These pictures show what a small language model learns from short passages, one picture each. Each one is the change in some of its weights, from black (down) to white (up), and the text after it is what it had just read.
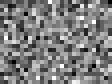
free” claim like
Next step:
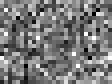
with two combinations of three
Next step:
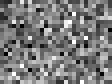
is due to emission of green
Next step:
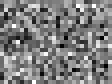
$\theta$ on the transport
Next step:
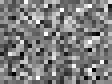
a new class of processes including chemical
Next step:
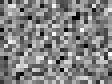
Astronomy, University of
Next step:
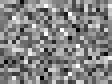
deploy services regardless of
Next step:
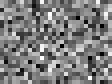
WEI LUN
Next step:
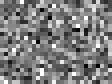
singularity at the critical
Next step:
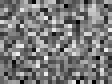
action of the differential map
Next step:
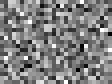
with moderate wages
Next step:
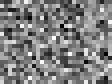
French language teachers,
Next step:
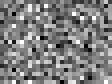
dependent on both input and output
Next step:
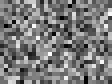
dashed lines indicate ideal strong
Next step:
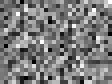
detectors. All such transitions
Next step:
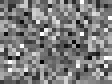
the near future, improvements of
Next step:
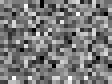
open string vertex operator into
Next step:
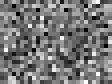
rutin's reduction potential in
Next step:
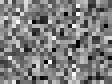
BCOR-SIS and
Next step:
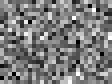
E \rangle^S$ is
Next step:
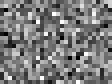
a systematic angular offset between
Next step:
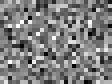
Tukey's HSD test
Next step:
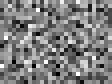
N\rightarrow \infty$ using
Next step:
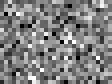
are shown to reproduce an
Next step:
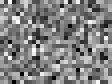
the SK-DDAE
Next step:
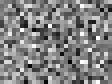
\begin{align} \mathbf
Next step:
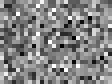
[2]. There are about
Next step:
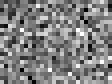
critical value of $q^2
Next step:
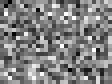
threads), Nvidia
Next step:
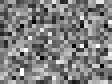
and what has been considered indicative
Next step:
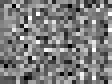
a network smoothly
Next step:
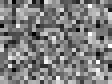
to morphological changes in the
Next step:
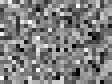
all four SHS. With
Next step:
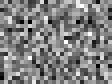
word $w$ in
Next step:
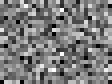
for failure Action phases
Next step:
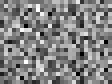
follows: \begin{align}
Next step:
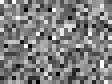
We use this logic since above
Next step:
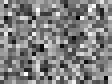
consultation and ensure that
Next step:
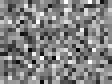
the main challenges are to achieve fully
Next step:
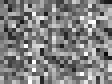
information and resources they need to make
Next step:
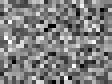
\hii\ regions are young
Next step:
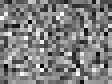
irregularities, leading
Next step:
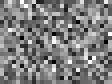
the segment size $l$,
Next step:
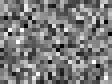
event, such as sensor data
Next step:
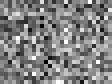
spaces are the subject matter and
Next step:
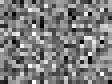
excluded to enhance signal
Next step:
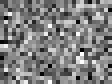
of $c$-numbers
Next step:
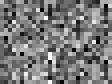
small contributions from a relatively large number
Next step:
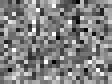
falls within the range of
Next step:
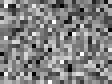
imply that the hot gas
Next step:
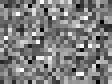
collaboration and benefit from
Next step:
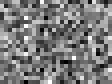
legally protected by
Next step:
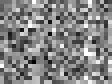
animal and human health
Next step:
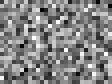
percent to 9.75
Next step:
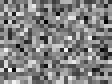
the Council on
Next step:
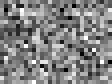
goes beyond the range of up
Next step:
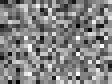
circulation of the Indian
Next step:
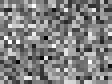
were once available in the
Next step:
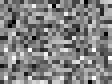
been reset to a standard
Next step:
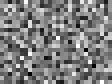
known, i.e.,
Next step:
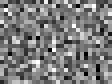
muon wave function in the
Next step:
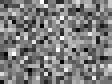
extremal values inferred from
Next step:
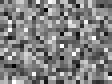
2. Johnson,
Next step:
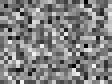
earthworms in
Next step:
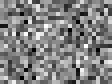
the basis of Specialization
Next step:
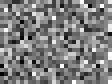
with the one trained image for
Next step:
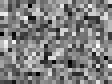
ensure that the user holds
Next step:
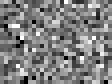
For such constraints, outputs from
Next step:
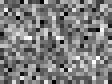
in mobile robots where
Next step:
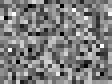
our analysis suggest that leaders have
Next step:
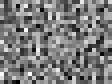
a slight emulsion was
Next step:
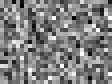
with COVID-19),
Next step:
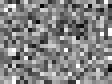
is, the intensity of
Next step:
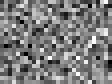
the fraction of the correct predictions
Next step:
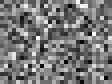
coordinate descent algorithm for
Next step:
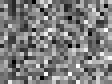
an ideal platform for estimation of
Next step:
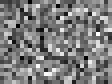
interaction in the system will begin
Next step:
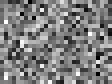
nanotubes to improve the
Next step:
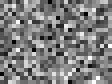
method, and factors associated with
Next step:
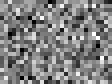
the London metro and
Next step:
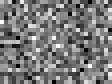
digital platform. The mean value of
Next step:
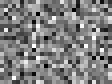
(in)fertility is
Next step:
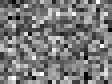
be interesting and suggests further
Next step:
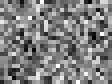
of additional MB complexity is
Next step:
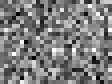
of the source spatial structure at a
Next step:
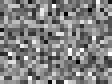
either trafficked,
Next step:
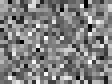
of Lords select
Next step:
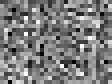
used structured interview because it
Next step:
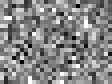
we do not write. The
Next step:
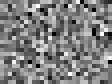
as the experimental group while school
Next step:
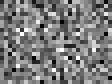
a consistent causal structure.
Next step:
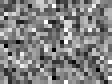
entropies are shown in
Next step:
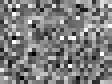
the polarization ellipse
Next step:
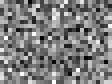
officers from the current
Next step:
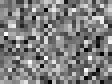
slip frequency value was given in
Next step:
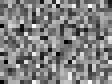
to increase proportionally to ratio
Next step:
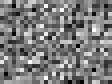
\in \tau$. Now
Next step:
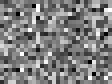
Name of organization: Alma
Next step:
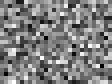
plates has been investigated and
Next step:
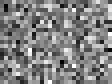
could lead to minutes or even
